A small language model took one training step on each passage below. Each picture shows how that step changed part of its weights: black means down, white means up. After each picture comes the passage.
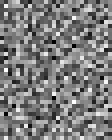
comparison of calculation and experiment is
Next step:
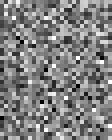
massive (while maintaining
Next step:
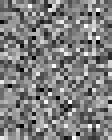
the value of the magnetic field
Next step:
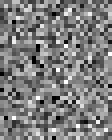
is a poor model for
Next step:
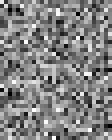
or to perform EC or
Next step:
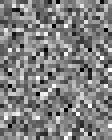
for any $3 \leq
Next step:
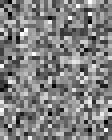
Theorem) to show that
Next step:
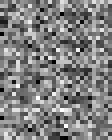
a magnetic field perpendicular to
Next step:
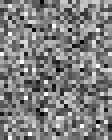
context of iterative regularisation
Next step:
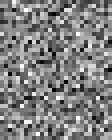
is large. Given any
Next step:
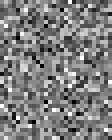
on $\bbH$. The
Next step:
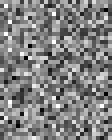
boundaries to reduce uncertainty as to
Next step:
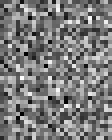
example, Proposition 2 on
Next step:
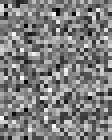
{\noindent\bf Proposition
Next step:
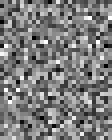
from this property, the
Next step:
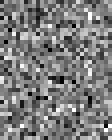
onto $\mathbb R^+$.
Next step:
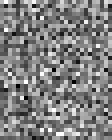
\ref {cmm}.
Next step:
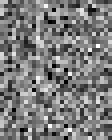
\end{eqnarray} and
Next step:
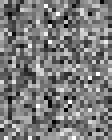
\end{align} for
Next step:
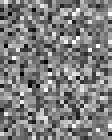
E$ \ be two \
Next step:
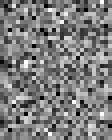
precisely when $x$ is
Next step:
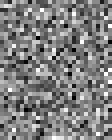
user equipment can
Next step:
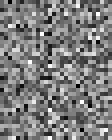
the observation that the summation
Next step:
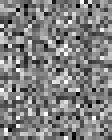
\\ \end{abstract}
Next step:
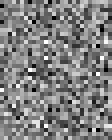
images from NNs
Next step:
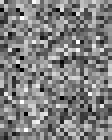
and astrophysical parameters as
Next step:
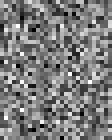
intensity $\lambda$ and --
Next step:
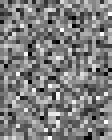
compute the one-point
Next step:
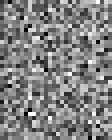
formulate the question as adding
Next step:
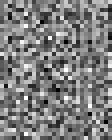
there are lots of almost
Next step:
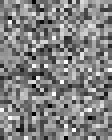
limit $\epsilon \to
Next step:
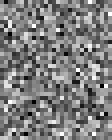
$z$ can move
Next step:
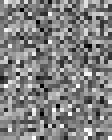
43\% found by
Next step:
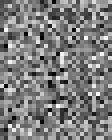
illustrates a challenge with precisely
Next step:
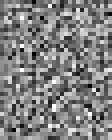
fusion products could be performed
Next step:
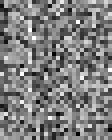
a solid line for all
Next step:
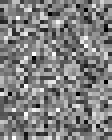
is useful to consider the
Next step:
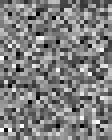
solutions of these equations, and
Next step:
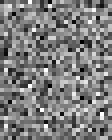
an evaluation benchmark for domain generalization
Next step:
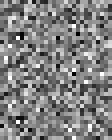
complete intersection with arbitrary singularities.
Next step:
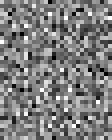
of *Amm*2
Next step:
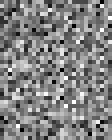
in this integral, one may
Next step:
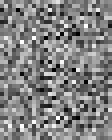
and the spatial topologies
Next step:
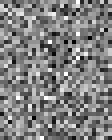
{\bf C} \backslash
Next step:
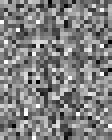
analysis. In particular, we
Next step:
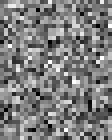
points, see Vizman
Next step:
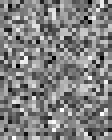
move not only toward the
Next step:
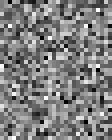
which the canonical commutation relations
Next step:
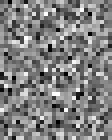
measure and $N_{\mu
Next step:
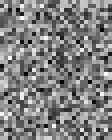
to include other physical processes.
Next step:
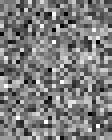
The following will be proved
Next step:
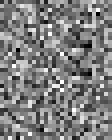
the diagonal Yukawa
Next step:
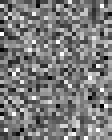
dilatonic free energy
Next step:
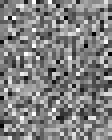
uncoupled beam has
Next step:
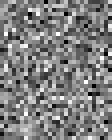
with a nested Fermi
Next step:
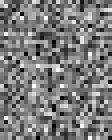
into a tiny part
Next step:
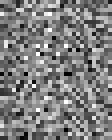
{c - rw
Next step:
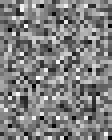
onto the steady-state solutions
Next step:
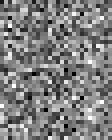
class $\phi$ there exists
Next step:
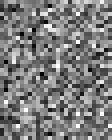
ingredients: one
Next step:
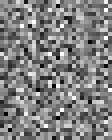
learn the solution of a
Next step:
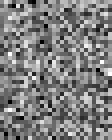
6$. In this case,
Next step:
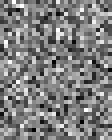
of points of differentiability has
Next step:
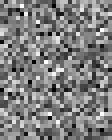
of optimal order. We provide
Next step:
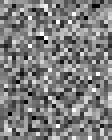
\ )$. Thus they are
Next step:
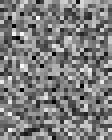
for $\widehat u$
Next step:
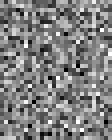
of the modified Bessel
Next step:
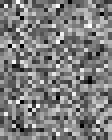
spectral features crucial for both
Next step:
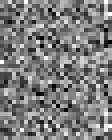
AVPF method
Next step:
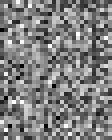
are created in a
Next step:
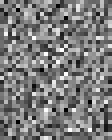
with the corresponding PY and
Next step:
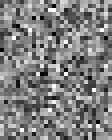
fermions (and the Wilson
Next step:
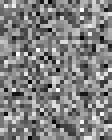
between robust controls designed for
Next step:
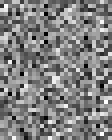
results to relate the
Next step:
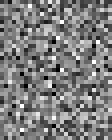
the dual action has the
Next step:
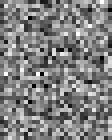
enhanced power spectrum at small
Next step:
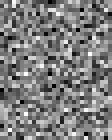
between two nodes, as a
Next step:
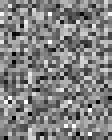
\chi } \dt
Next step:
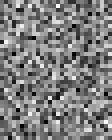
have projected stellar profiles that
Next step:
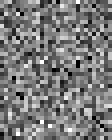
test is cleverly
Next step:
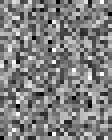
does not change if we relax
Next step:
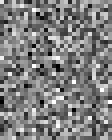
columns of it and starting from
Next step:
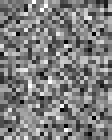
Il est plus
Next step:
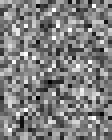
wind farm. While the
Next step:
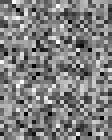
per nucleon by measuring
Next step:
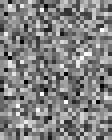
supported by NSF grant
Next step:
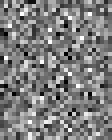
side $f_{p,
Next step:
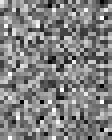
increases. We believe the
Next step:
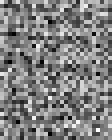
\right) } \nonumber
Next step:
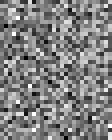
construction for the tame symbol
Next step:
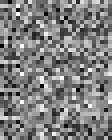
Cortical Grey
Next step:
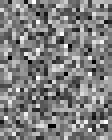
Operator. Thus, the
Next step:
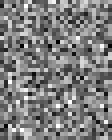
irradiated parts of a
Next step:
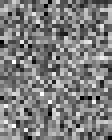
results for the cascade spectrum
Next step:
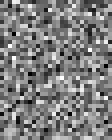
different strength, curves are
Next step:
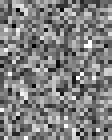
and $\Delta'$ denotes the
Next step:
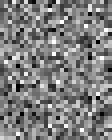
was found that the above equation
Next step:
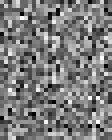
has now become a standard technique
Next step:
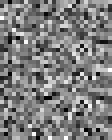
of $0$-th and
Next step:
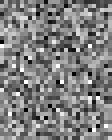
letters. The Coxeter group
